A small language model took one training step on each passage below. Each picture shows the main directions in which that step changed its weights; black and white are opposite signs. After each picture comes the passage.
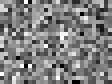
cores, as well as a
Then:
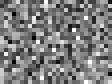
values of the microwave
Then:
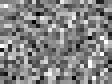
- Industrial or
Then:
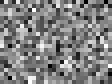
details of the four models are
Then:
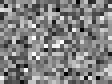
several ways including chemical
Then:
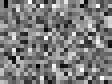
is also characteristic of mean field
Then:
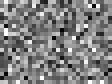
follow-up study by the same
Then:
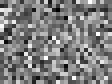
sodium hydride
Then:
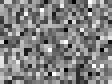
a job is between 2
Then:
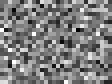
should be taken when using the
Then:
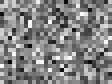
take. Figure 4:
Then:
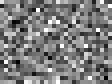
their methodology, Huang
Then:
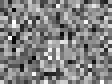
discussed above. We also find
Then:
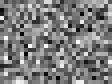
we suppressed in the above
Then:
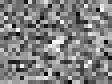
the RL agent based
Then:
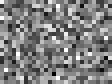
from the definitions of
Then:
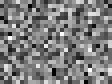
absent because the latter is
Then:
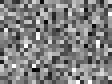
of iron tongues was
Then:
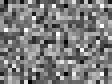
magnetic field from a permanent
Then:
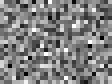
antenna array
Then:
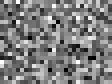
Environmental Data
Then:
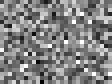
the other hand, we can show
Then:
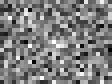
the transitivity structure which
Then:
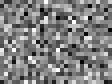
a function $T_1$
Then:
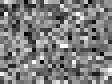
for WDBC raw
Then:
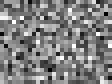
should exhibit a
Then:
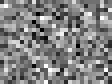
1. Industrial
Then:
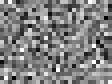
very few missing
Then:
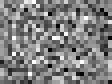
continuously involve various
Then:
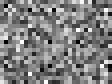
presence of vacancy
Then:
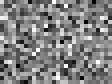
in comment etc.
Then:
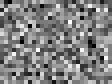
under that $\lambda_i$
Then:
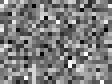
other hand, it would be
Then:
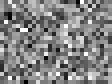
foreclose and sell
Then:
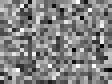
approaches, demonstrating its
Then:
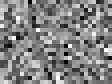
of the wave vector depends
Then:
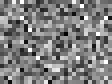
Galactic equator,
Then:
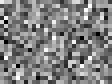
tetrad can be
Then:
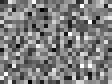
which can allow the diffusion of
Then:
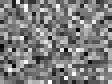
from the equator and the
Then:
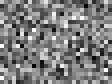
the best performance for the
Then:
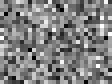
subreddits computed from
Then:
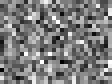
the QoS of the
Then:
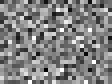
the high morphological
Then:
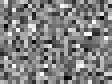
process is more efficient when states
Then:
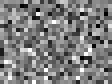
that is likely because
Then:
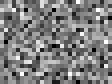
which a thermodynamic
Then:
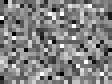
] \addplot
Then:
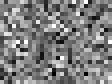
agent in the development of the
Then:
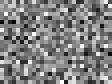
instrument was developed based
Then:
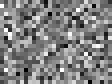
with conclusions to
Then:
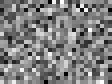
upon reasonable
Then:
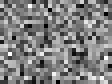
is in some sense
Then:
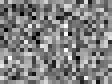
tokens. ³The
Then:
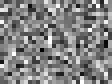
yielding growth, a
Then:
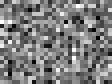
The lack of electrical
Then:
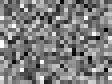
large collections of systems.
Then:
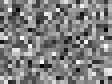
Protein isolates from
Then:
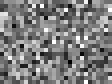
From the analysis, it was
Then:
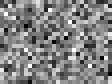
organic soils, the
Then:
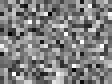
is an essential factor for
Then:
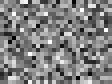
can be extended to more complex
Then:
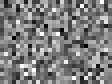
as reasoning, learning
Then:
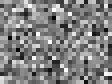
to be resolved: from
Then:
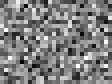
Research Council
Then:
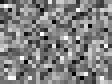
systems liberate women
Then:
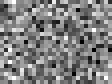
\dmu\ and,
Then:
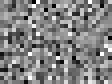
stability of the control system.
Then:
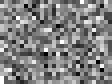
the annulus using equation
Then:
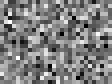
paragraph (a) of
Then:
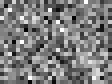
plane wave at incidence
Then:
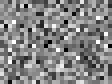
select and analyze this information
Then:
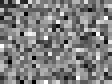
German AMR
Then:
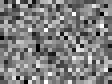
in temporal action
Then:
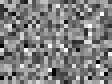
to the two experimentally observed
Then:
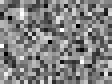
companion to a WD
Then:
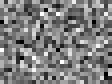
which established three
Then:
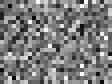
high. These results suggest that
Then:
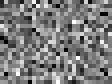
roughly a month after
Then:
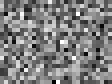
reveals regions of
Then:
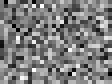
electron gun and the focusing
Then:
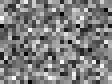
an Adams method or a
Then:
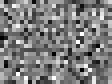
hardware, and
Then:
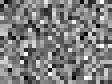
a consequence we are
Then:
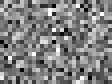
cases such as bony
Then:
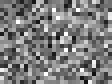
effective or adjunctive
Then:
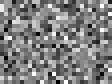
Eq.(3) and by
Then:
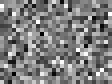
point in the text
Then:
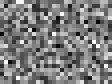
resistance elements are
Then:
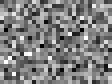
of AugerPrime
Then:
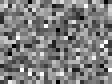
presented. To the best
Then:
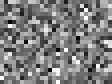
st}$ is the length of
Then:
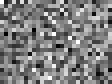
FIT rate beyond
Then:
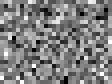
will further weaken the
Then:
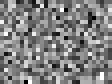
model (i.e., a
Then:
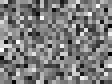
planning fallacy and
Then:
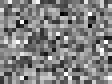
rural development or social
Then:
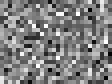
address issues that may
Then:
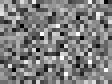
uniformly rotating
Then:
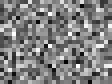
is to investigate the
